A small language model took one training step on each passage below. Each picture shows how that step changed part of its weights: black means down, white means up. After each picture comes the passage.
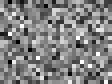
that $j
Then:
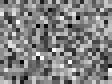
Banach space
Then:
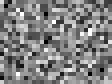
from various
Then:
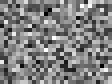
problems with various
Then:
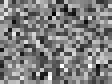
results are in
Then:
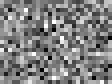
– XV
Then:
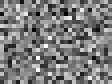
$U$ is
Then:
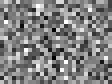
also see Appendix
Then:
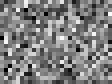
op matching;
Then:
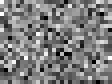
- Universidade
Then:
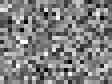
is based on the
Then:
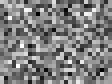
within the weaker
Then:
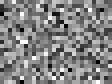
is said to
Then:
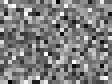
classifier to
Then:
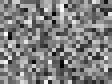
QMC results
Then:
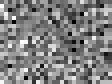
for binary
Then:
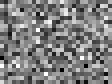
$x$ with
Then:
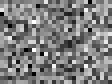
optimal estimator
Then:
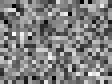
Therefore, we use
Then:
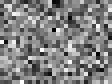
hand of this
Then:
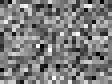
noted in
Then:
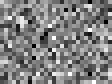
At each of
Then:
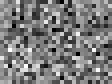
imply that $$
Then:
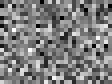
deduction, in
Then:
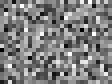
in traffic
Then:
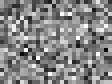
for $n <
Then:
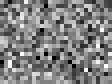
as a function of
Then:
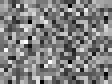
defining non standard
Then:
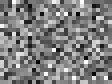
coupling $\mu$
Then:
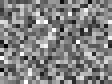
\] Then
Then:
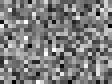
– New
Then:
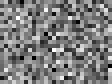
PPP is
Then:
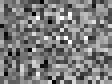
lado los
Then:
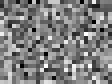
a letter and
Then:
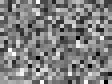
$ such that for
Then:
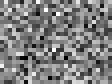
it is found that
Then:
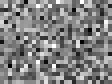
va shu
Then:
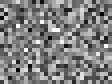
curvature tensor on
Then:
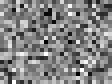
and Computer
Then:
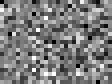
to $u$
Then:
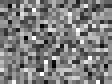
asymptotic behavior of
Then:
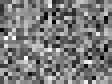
novelism in
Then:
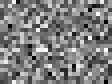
Then to each element
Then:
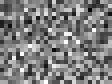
todas as
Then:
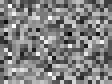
of Mathematics,
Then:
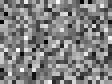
we remark that
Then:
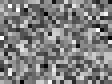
hits the
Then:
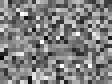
are connected.
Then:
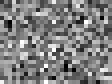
forms and
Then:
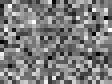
- Doctor of
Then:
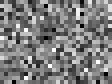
value %% functions
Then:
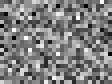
de cols,
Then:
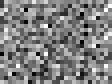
the GaAs
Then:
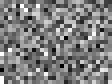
і вже
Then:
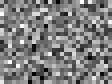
we obtain the
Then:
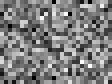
which we now
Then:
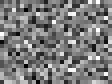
Sources &
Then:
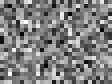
a regra do
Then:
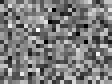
large $r$,
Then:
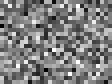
deduce the
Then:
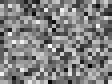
of functions which are
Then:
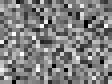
cases where it can
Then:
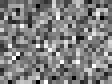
isomorphic to a
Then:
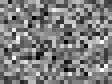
the study of the
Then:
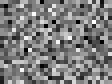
then, there exists
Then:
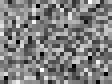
configuration. To
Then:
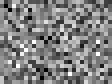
way on the
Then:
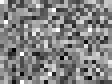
Applying further
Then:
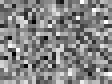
wt\% of
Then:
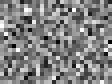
sein du
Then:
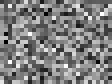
states along the
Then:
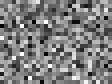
periodic functions,
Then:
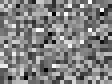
based on inclusive
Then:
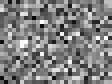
only for those
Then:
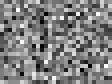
in the lattice
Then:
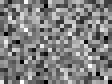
as one integral operator
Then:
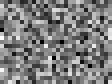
which $0$
